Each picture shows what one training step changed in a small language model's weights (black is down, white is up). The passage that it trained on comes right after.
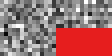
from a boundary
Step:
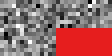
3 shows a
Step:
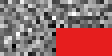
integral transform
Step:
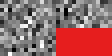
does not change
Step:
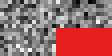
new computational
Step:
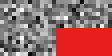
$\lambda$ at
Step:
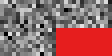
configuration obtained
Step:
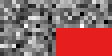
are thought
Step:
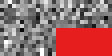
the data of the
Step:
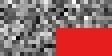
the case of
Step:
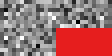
a $\overline
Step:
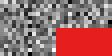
goal of the
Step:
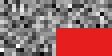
implies that
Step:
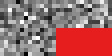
is approaching the
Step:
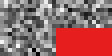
of some other
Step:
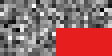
by merging
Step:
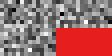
a range of
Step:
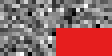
can be described by
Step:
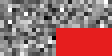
ordering is
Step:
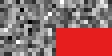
of this note
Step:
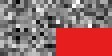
field, produced
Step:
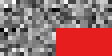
the colour
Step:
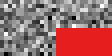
the assumed mass
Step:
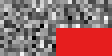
linear chain and
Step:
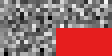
finite dynamical
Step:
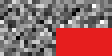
particular case of the
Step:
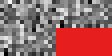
the spectral
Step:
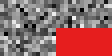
It should be
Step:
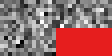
set, we use
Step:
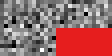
shown by the
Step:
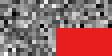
introducing an
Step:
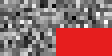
valid so
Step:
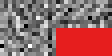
driven systems
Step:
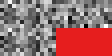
the frequency
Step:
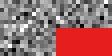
increases in a
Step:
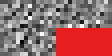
much smaller than
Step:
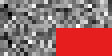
is there a
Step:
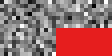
have a magnetic
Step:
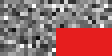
operating systems;
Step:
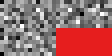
time. Inset
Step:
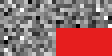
all $p
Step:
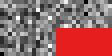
determine the
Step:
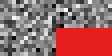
markets is
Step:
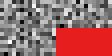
that how these
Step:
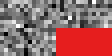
This expression can
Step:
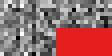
other emissions in
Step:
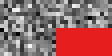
generators (see
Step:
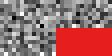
formula for
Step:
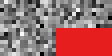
for a continuous
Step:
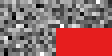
SVD and
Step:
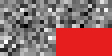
and contains a
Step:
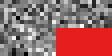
crucial feature
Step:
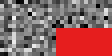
followed by a
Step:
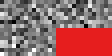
by looking
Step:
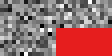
domain to
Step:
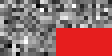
and phase added
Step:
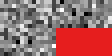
is defined in terms
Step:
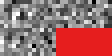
presented a
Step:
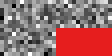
the summation
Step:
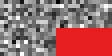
scatterings. The
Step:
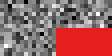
similar to observations in
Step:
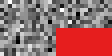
the regions with
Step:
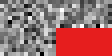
results for different mass
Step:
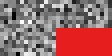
including all
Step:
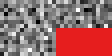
form, we only
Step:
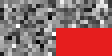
of a regular
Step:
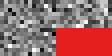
is relatively
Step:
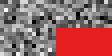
energies and
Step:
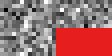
is $\sim
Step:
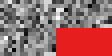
the dominant source
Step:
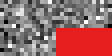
not reproduce
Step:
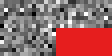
be given a
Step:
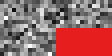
group.\\ The
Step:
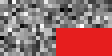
the tool was
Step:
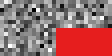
using a design
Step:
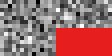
to loss
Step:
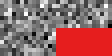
going to be
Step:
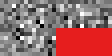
we added level
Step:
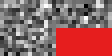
of odd
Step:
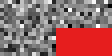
the ground state
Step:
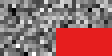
emission, and they
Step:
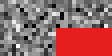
It would be also
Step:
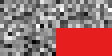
values for the functions
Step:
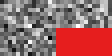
is a fluxon
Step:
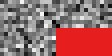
expression. The
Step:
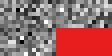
charge of the
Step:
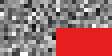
diffusion is
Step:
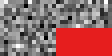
latency interactivity
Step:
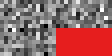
assume the number
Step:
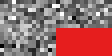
feel as the
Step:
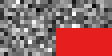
3 HPT
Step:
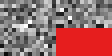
was assumed
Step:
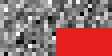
mass is induced
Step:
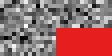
and idler
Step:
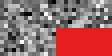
nm) at
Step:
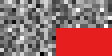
in the product
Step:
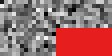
information. To
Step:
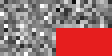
a distinct
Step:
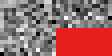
are reported
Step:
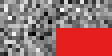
temperatures $T
